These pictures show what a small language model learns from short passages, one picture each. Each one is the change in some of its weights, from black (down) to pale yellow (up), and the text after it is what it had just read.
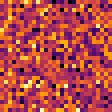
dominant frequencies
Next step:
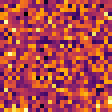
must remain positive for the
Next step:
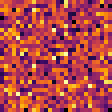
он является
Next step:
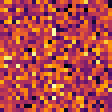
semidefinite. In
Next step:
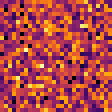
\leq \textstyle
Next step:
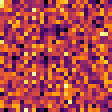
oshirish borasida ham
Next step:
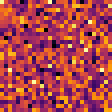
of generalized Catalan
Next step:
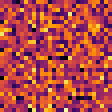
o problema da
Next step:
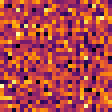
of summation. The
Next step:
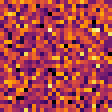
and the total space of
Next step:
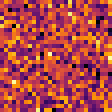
$D$, a component
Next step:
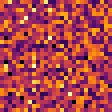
nine sections of
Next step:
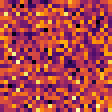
surface branched cover
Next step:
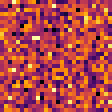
chosen from the measure
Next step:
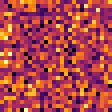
Voice in the
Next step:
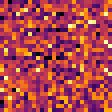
are highlighted
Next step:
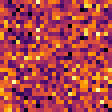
continuous, in particular
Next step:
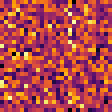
$\mu$, the rate
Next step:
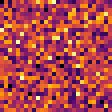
repeat this process for
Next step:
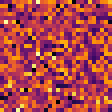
$Y$ is a
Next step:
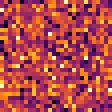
deformations. Furthermore
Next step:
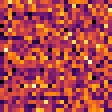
(1) follows from
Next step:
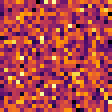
the spectral hyperbola
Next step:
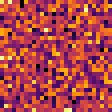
de dados reais
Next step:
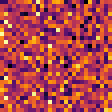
analyze a stochastic
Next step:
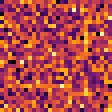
is a Gaussian stationary stochastic
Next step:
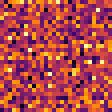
to the choice \[
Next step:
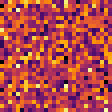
по таким
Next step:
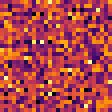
on a set of
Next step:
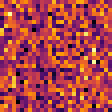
and are separate from
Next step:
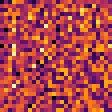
with its parametrization
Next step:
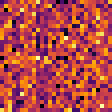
es findet ein
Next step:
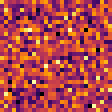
- as shown below.
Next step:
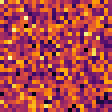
of $B >
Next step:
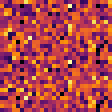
functions, which is
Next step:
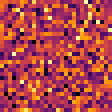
References 1.
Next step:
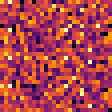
inovadoras no
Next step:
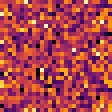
réévaluation de
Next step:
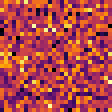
– Sistema de
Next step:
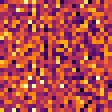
Vol. II:
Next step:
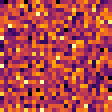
conformable fractional differential
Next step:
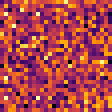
same sign, or
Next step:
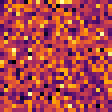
is covered by Lemma
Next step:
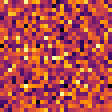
hidup melalui
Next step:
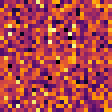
operation for addition, a
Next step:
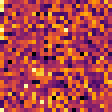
el “otro”
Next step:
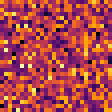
the more common problem was
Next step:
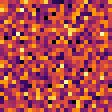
te hopen,
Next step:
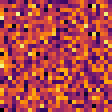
article highlights the
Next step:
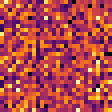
mitra desa
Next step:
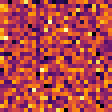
humaines car
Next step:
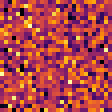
this we first prove the
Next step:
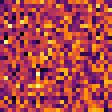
\subset \left(
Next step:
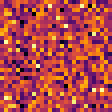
removing only points
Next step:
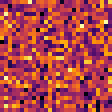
be a complete graph of
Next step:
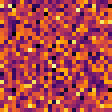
encuentra al
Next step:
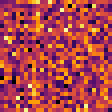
reduce to case
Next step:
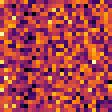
space generated by smooth maps
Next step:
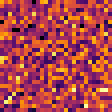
biror ish olib
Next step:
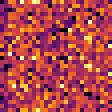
the K\"ahler
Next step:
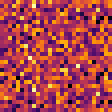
which the system is
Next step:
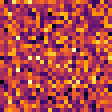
and $L$. We
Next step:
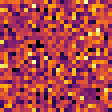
paisajes de
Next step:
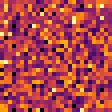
Ele acabou
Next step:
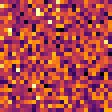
This paper is organized
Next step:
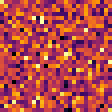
específicos no
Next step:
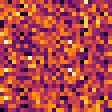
than the ones used up
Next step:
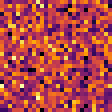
Brownian motion. For such
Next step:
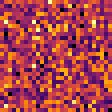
with a metric conformal
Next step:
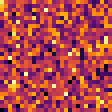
collection of $n$
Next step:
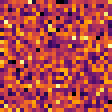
is a reduced projective scheme
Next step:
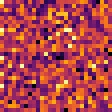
yaratadi va ish
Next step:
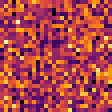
the graph in Figure
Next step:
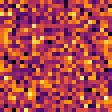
integral form of the
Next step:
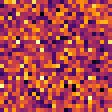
produk atau brand
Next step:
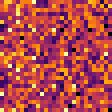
ва Доро
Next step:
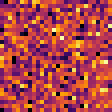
material experts and media
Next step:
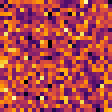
Prof., Rector of
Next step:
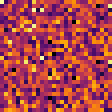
and $T -
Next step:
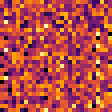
$(i) \Rightarrow
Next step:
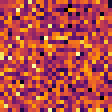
the sequences. Let
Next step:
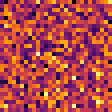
$Z$ and
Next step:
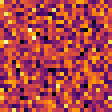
and analyze the
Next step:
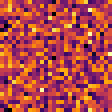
van Europeana
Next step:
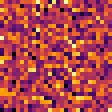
otras bases
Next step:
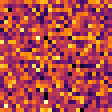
a bigraded
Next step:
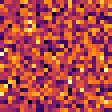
$\ell$ des
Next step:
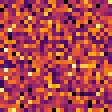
a nontrivial variety
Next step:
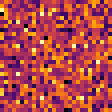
importante é manter
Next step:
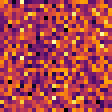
scale mismatch in
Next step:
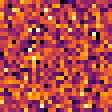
in several claims.
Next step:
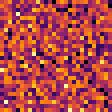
empty word. We shall
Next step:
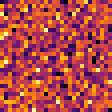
Nummer und
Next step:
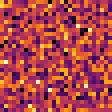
Flexión de
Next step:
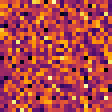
give assumptions which were introduced
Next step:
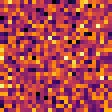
de filosofia
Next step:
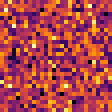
considerations concerning
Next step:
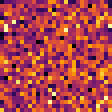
this operator enjoys
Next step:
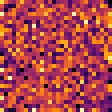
classes of probability distributions.
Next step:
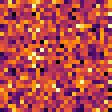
\subsection{The geometry
